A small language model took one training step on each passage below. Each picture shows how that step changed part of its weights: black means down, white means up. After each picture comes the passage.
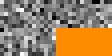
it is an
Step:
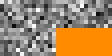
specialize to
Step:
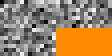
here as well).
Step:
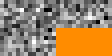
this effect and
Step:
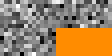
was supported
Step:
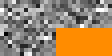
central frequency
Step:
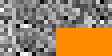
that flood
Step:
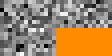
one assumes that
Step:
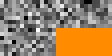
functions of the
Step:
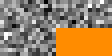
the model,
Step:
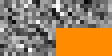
quality of
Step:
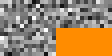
same representative
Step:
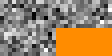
proposed by
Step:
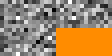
determined by the
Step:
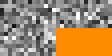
and 3 min for
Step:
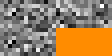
for creation
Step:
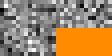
engines or
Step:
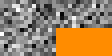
can take different
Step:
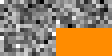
the null
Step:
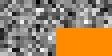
activity. The
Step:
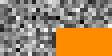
energy injected
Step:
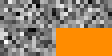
dependence of
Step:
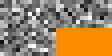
observations, both of
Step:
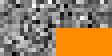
the found optimal
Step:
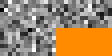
gate with a
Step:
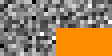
a different evolutionary
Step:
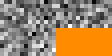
that direction within
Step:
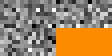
emitting region
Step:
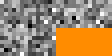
$n$ is
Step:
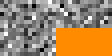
4-7 within
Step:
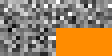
to operation of
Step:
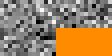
be highly
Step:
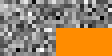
were used in the
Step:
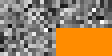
events, and
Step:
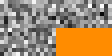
to minimise
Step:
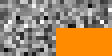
$\Delta$ and
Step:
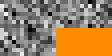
parts of their
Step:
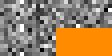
we collect
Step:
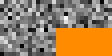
model observation which
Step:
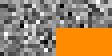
propose a
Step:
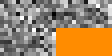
correspond to an
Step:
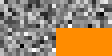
of objects
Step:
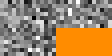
[see panels
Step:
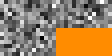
of the experimental
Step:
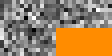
systems of finite
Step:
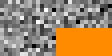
first maxima in
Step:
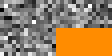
cancel the
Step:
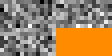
in gains
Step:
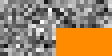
included in
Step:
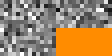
fields transform
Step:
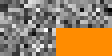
biases may
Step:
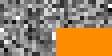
units of
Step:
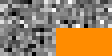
$n \times
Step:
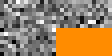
chaos is
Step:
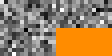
of approximately
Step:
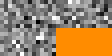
train the
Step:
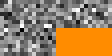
if the asset
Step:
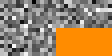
current state. The
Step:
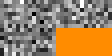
finally leads
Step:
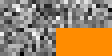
can provide us
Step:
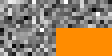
F = dA
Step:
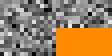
the system remains
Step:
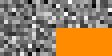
match previous
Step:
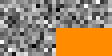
at inverse temperature
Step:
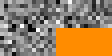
Since the
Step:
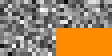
when learning
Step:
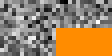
input can be
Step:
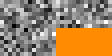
the correlation between
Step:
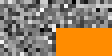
relaxation rate
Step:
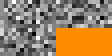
stress that terms
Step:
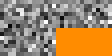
from 15 to
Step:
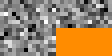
the orientation
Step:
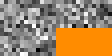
have high electrical
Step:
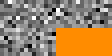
B \right)
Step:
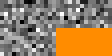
case where the
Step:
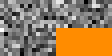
into the new
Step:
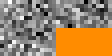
the power required
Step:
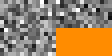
it seemed
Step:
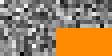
more complex behaviors
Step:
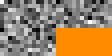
admits a
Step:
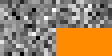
will drive
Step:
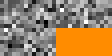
found applications
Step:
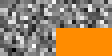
with longer range
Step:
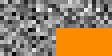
produced the
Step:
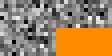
moment of the
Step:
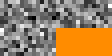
of P being
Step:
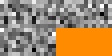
to optimise for
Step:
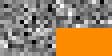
conclude that
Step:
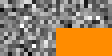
and Yin
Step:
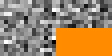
this action is
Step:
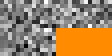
show, using
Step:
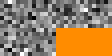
Then \[
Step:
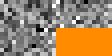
of an electron
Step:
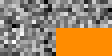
the target
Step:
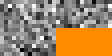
another type
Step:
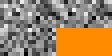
are shown in
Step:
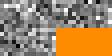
is at a
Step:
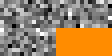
the interplay
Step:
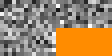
surface to volume
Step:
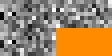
out of the
